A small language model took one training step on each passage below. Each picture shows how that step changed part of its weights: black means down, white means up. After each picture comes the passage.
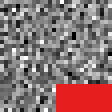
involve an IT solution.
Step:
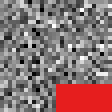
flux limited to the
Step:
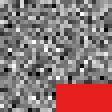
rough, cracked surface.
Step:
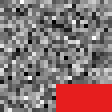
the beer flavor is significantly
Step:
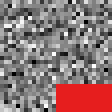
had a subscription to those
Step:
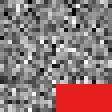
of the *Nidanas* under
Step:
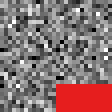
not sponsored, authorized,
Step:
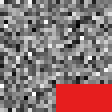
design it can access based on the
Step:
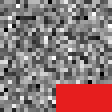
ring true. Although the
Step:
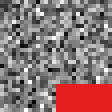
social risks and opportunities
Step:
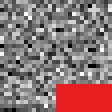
add also the projection mapping
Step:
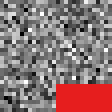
real-time control of operations and
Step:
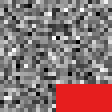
minimize risk and maximize return
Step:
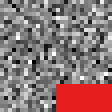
Puspadma I. N.
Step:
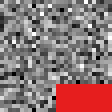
were evaluated using bootstrap
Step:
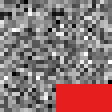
sector has become more common. For
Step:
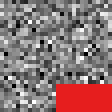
to enable using smart home at
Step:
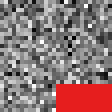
of a wide variety.
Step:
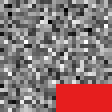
stoechas have been objected
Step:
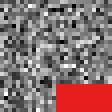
model. These techniques involve image
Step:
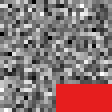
and open source R language is available for
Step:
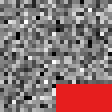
than systems using an ILM approach,
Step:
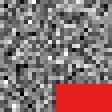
the leaf primordia lack
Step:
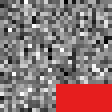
or wouldn't like?
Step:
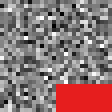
possible for both β -VAE
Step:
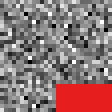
technology (Uysal &
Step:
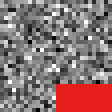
socio-political, economic
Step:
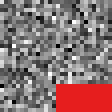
on advancement of the service
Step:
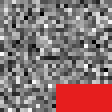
Monitor the production and distribution of
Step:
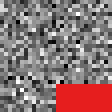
uniforms among pupils
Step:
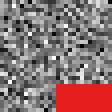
clarity. Filtration,
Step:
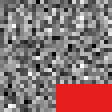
in a floodplain ecosystem
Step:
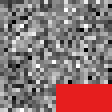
Internal and external communication
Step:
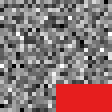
Kayode 1, Victor
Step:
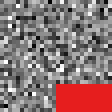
sad.” Although,
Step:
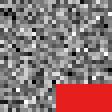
has many $\pm p$ pairs
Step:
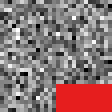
convergence are properties of
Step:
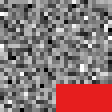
[11] in his book
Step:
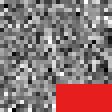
study is conducted by varying
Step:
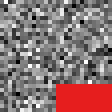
their geographical distribution. Ten
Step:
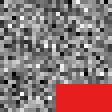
enhance staff job
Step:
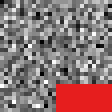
amiss with the animals
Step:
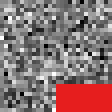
University Press.¹ ¹ In
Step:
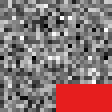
a result, a little
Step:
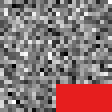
productivity Zenith Bank
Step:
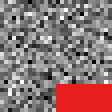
phenomena whose variables are
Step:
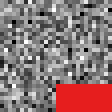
AUTHORS Ardi
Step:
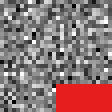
The following coinvasions refer
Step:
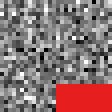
due to its unique feature in
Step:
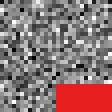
receives a positive or negative
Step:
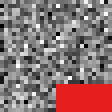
philosopher and educationist of
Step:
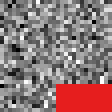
and the lab are leading
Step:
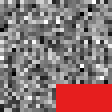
TPB, IDT);
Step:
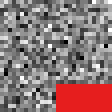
conditions posing significant public health risks
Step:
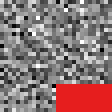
the acceleration of changing
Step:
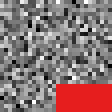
who did not take this
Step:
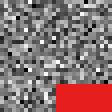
– OH SURVector.
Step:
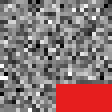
employees, the workforce
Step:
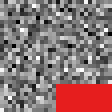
which uses astronomy as a
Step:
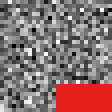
to all French publications
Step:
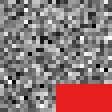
other textile items
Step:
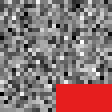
the stress. Efficacious
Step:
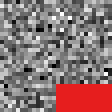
how attitudes differ.
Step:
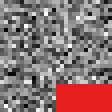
and success. The MB takes
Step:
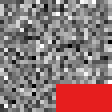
were performed at a test speed which
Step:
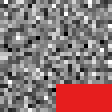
the database. As a result,
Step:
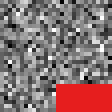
options, or product options.
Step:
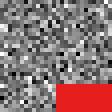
to practice social interactions, and
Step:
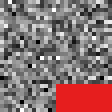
century, such as the
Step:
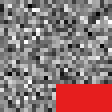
of several medical conditions, if they had
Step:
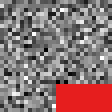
of Ultrasonic
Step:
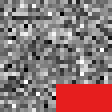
Regional Centre from
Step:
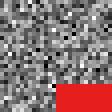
help mitigate climate change
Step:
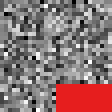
food and dairy products: a
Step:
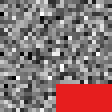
from difficult-to-reach
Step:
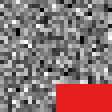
and structural capital [1].
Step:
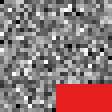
to make a total of 8 hours
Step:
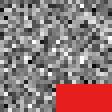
about vertical farming supported the
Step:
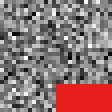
while this index is high for
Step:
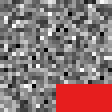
the actual experimentation period where data
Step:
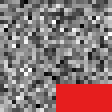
categories. An analysis of the
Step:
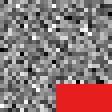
is limited, especially when there is
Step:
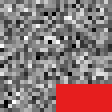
rapidly emerged as the
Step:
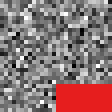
have fond memories of the
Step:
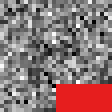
expressed are however those of the
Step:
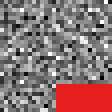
during the pandemic, when the
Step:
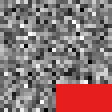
and an electromagnetic
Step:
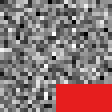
the majority ownership
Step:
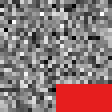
of life. Cycling culture
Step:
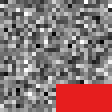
groups. 3 RESULTS
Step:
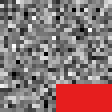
used to analyze the data and
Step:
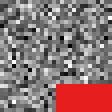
of the contents which reflects the
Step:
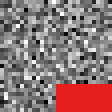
perspective from ‘the distribution of
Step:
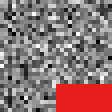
operates in ways that undermine
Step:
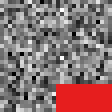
pattern shown in Figs. 1
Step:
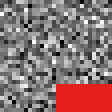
for evaluating adherence to
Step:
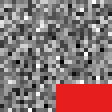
this epidemic and other similar
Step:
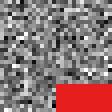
in Figure 1. Gombe
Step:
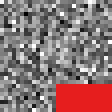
in various simulations across fields like
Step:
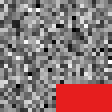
the basic concepts of the
